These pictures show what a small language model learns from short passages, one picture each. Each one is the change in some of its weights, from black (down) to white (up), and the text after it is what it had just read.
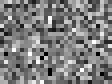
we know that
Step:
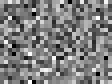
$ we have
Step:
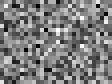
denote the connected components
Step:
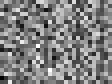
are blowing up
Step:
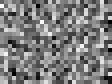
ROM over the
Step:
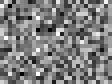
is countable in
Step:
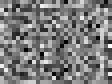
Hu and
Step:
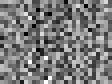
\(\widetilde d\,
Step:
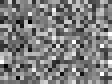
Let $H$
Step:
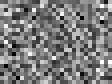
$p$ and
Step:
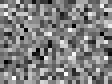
nodes at the
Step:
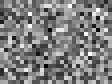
a sign. We
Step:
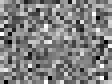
to every permutation in
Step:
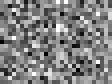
the reduced group
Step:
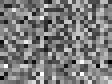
a few definitions.
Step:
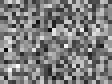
the theorem,
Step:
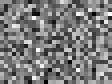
next section we introduce
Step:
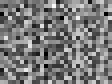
a different definition of
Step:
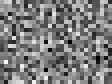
of automorphisms containing
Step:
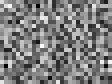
zero vector and
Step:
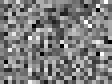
the uncontrolled
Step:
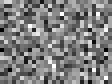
Doctor of
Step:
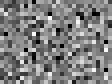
contains a red
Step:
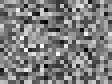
active research among
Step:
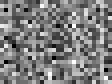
G$ and let
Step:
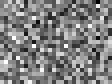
into the PDE system
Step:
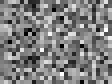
rest of the
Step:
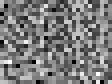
a given numerical solution
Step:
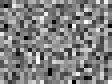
bundles and that these
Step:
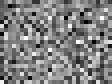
Hence we deduce the
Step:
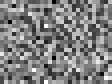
scheme structure on
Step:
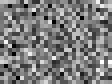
$p$ we
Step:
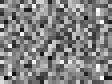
equations. While
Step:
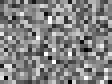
implies that, for
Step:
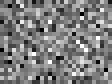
contains the oriented edge
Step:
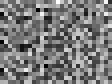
a basic property of
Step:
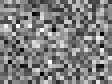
fixed by the action
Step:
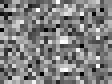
misclassification rates
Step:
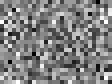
donc, dans \
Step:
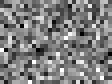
these. It is
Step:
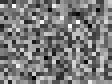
the GMRES
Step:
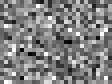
+ \nabla
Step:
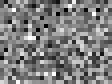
optical observations of
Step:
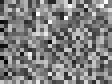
The proof uses arguments
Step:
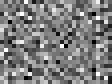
strategy to obtain an
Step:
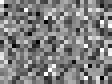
eight corner
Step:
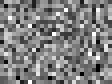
even double-well
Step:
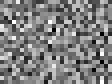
initial segment of
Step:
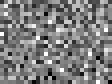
eigenvalues for the
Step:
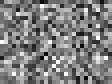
more details).
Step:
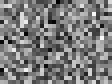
a pole curve
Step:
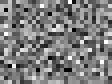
and $\sigma
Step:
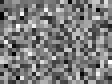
$M$ does
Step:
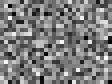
n})$, which is
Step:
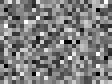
$ in $\Delta
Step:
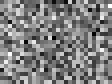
tensor network over
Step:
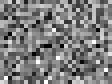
to the output
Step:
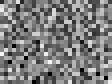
solutions to the
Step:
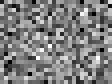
be satisfied in the
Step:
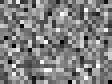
along all arcs
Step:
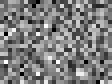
statement is true for
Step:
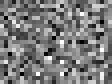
example is not
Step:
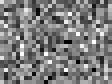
\le v
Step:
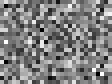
x, mark
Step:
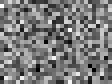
triangle $\Delta$
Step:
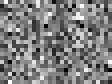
the topological hull
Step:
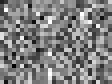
one obtains%
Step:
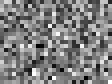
of complex multiplication.
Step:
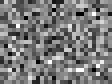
not need the iteration
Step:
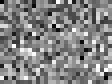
or, equivalently
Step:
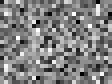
the Dirichlet-type
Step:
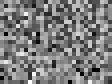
now ready to
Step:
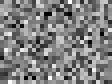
with $\det
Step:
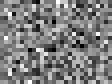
apply the maximum principle
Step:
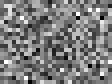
the Ricci tensor.
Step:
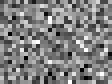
implies that the image
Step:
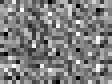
language) "A
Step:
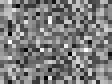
assume that the metrics
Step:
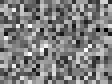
Hodge structures of weight
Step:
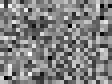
open problem.
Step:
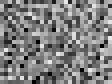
equivalent to the
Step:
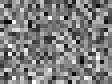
strong stability region.}
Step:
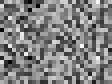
processes given in
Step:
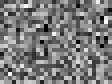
following corollary, which
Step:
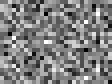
ring of all
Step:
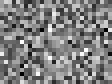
of elliptic curves is
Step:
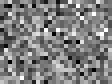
\endProof The
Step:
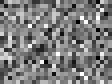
geodetic set.
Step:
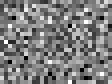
which implies that the
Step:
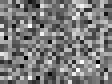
and the other components
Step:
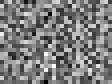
for the evaluation of
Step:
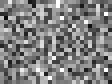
of a uniformly discrete
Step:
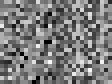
with the point
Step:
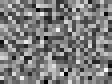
a property of
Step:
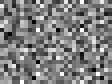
to be represented in
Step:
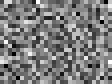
$f$ in
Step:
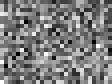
times and took
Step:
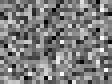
not a single scenario
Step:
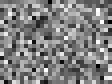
factor. However,
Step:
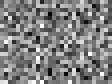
additionally that
